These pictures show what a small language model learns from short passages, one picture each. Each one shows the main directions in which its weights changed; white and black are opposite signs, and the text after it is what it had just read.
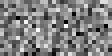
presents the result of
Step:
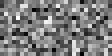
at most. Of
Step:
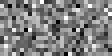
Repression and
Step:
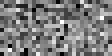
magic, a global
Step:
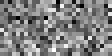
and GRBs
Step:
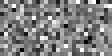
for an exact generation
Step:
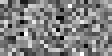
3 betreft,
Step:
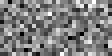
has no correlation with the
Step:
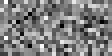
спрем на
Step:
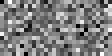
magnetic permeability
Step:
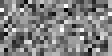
are used to study fundamental
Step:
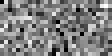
& \checkmark &
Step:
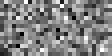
Las tres
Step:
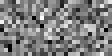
The fit still
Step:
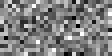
frequency, typically
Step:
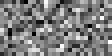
bo'lishi va
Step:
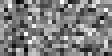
exponent is
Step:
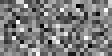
an asymmetric individual
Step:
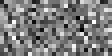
e apresentando os
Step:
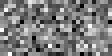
function, and the
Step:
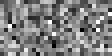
regionais das populações
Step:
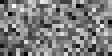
a result of soil
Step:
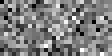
quarks may have
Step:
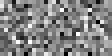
de crecimiento
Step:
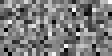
que pasa a ser
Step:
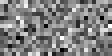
six quadrics
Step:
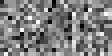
visible that the number
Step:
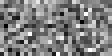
is the distance from the
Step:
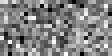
motion caused by
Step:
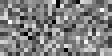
in freezing temperature
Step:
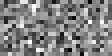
de la página
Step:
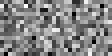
for the presence of
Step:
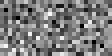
a similar way,
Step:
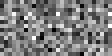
In the case that these
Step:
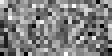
a República
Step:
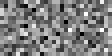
with input signals
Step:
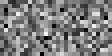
via mass diffusion.
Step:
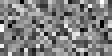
botellas de
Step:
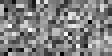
new analyses
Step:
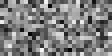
interacción entre estudiantes
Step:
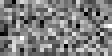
depend on how light is
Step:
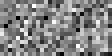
loss during the
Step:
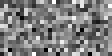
джерел в
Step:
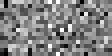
описания в
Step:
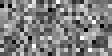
it goes through the
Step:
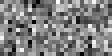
if the wave has not
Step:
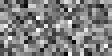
categories they have
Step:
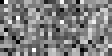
continua dizendo
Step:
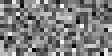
the years,
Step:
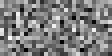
chemical potential is
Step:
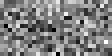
angle the line from
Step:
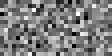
segments or features of
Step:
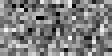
ini dikenali di
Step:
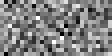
etc.) para
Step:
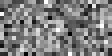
the chiral perturbation
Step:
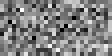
data biased.
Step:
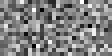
study the effect of the
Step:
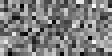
be obtained in the form
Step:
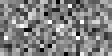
An die Halde
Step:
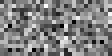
ele naquele
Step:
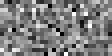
y parcialmente
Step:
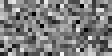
for the stellar
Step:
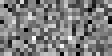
understand), we
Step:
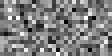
alta confianza
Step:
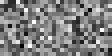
prefer to
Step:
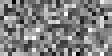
where we expect
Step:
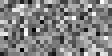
algumas destas
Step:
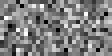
and a second containing
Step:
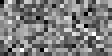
string theories.
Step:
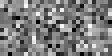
distribution, and the
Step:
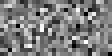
are on the order of
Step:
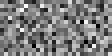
theory like that of
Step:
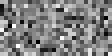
distribution of the tax
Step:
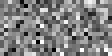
of $L$ with
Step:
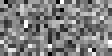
Sea region,
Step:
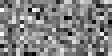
that the interest lies
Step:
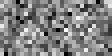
со сферой
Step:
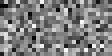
M « Impact
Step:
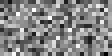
that the angular dependence
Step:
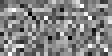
forense El
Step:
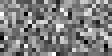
we trace out the
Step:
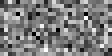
novae showing
